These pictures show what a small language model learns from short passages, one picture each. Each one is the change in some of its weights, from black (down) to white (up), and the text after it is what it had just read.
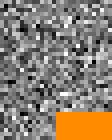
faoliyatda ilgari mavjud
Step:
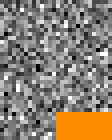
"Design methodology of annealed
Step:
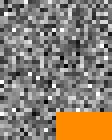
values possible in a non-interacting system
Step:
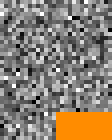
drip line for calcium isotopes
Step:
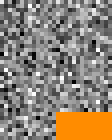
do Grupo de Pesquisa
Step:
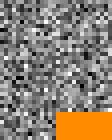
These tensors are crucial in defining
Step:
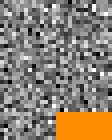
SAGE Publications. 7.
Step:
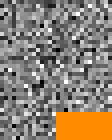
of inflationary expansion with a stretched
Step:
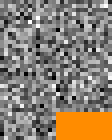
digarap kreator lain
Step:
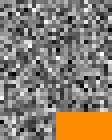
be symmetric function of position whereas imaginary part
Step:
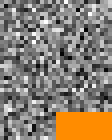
ishonch bilan aytishimiz
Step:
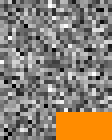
others for dynamical reasons.
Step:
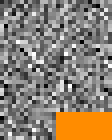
tipo están volviendo cada
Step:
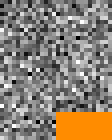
(Figure~\ref{fig:disk}). A
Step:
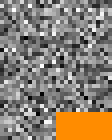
хотя бы на уровне
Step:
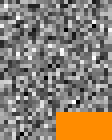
6. *Стефурак Н.* У
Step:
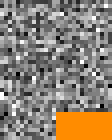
baholovchi komponentga va
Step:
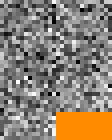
objetiva, los niveles
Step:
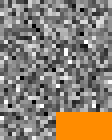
hám rawajlandırıwdan
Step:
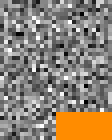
bottom and at the top of the cell. As
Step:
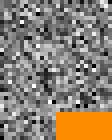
muncha ko‘proq vaqt
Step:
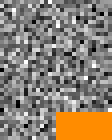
переводить порушення
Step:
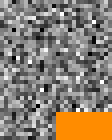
access for the purpose of fission
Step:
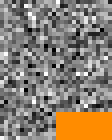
nomlanishi bo‘lsa,
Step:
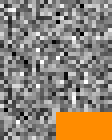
информации о приезде:
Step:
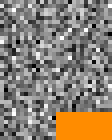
беради. Мамлакатимиз
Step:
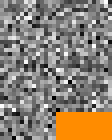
to attain the accuracy of a
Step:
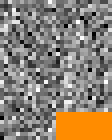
declined from the appearance of the
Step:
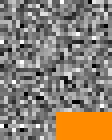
between amplitudes of vector meson production and
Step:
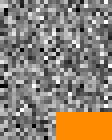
integral in terms of the would-be boundary value
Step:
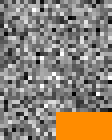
é que coloca em relevo a
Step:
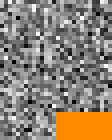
*Bulletin du Jardin
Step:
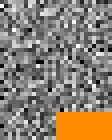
идея воскрешения
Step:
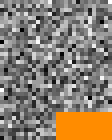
of course much on the magnitude of the
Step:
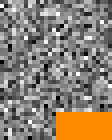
июн ойининг учинчи
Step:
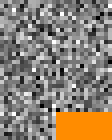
relationship that exists between different outputs, and
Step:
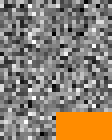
type="text"/> MOTIVO
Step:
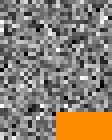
A psicologia fenomenológica
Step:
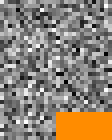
the projectile. The functions
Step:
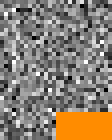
becoming longer for larger values of correlation length
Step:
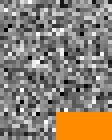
AcessIT и сарадњи
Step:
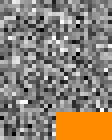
3$ interferometer in order to
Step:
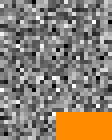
will however first address the subject of
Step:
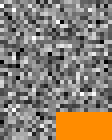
качественного жилья.
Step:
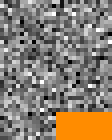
deaths. \end{itemize}
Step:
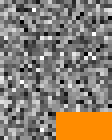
uni bugungi voqelik bilan
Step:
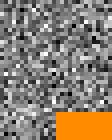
different timescales. (a) We study the
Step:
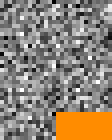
8) την
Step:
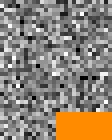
from all encoders. The dotted lines
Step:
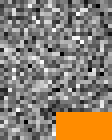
can be seen on the two measurements of the
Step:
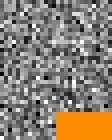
tamaño de partícula,
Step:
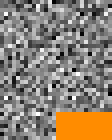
and another 2\% uncertainty
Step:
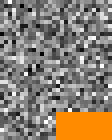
photon is detected by avalanche
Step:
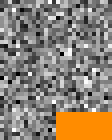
well reproduced from a low-energy effective model
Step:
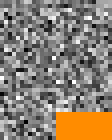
Interface FSM specification First,
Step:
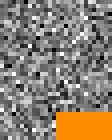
is not spherically symmetric for the moment.
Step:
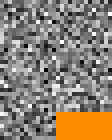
included in the superconducting phase diagram
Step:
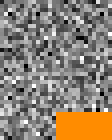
and develops quark condensate that is
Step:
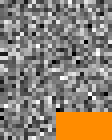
is active, but it is in itself
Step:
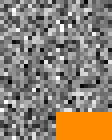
заболевания иногда
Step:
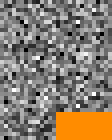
tarqoq holda joylashgan.
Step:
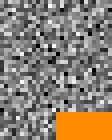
the phase space, the fact that underlies the
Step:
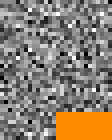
xususiyatlari. Bunga
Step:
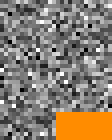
found in \goham. On the other
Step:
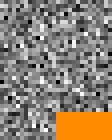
form, it must fit into the attractive
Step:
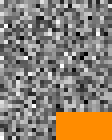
gamma irradiation treatment at doses
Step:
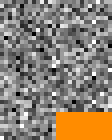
presence of $W^{5+}$ species is
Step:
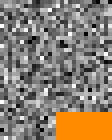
2. Montgomery, D.
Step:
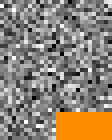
ефективності інституту
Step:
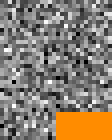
mean that the text was decoded.
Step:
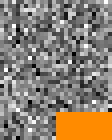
parameters based on the concept of double
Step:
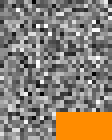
to finance the provision of educational
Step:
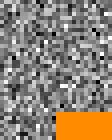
... д-ра соц. наук:
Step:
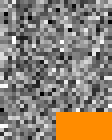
coefficients in the high-porosity region
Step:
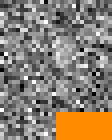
yang menunjukkan bahwa
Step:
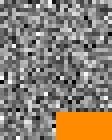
ano do ensino fundamental, contribuiu
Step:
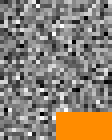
\tablecaption{Observations and
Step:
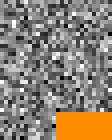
ENSO time series, reconstructing
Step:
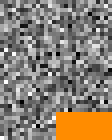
under the assumption that it is monotonic,
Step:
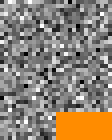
towards "fracking". 22
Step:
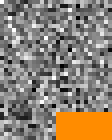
basis and the larger def2-QZVP
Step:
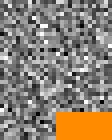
in the line-of-sight, which
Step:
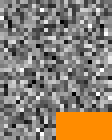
the initial hard power-law spectrum
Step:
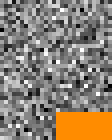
o'quvchilarimiz ular bilan
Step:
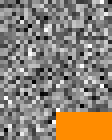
ism, familiya, otasining
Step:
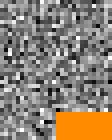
\etal (2002). This is the
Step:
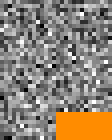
across the upper channel surface. This extended
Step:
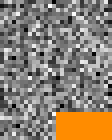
is larger than $1$, the $ \varphi $
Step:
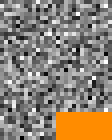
projections of the 128D
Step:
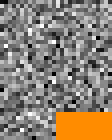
slave model we choose as discussed below.
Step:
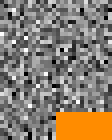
could reduce the boundary matrix into this diagonal form
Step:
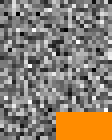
11. Во'ltakov S.,
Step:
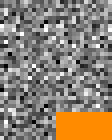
\end{thm} \section{The
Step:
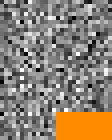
series eq.(\ref{gind}).
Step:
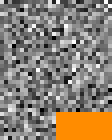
a significant improvement in the results. The initial
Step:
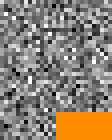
collisions for the distribution to thermalise above
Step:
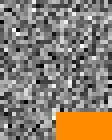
it is \emph{intrinsic} for
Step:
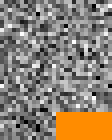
PINNs alone. The residual
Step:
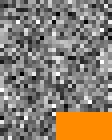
may use the so called rigid boundary
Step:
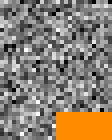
Mo'lton shahrida
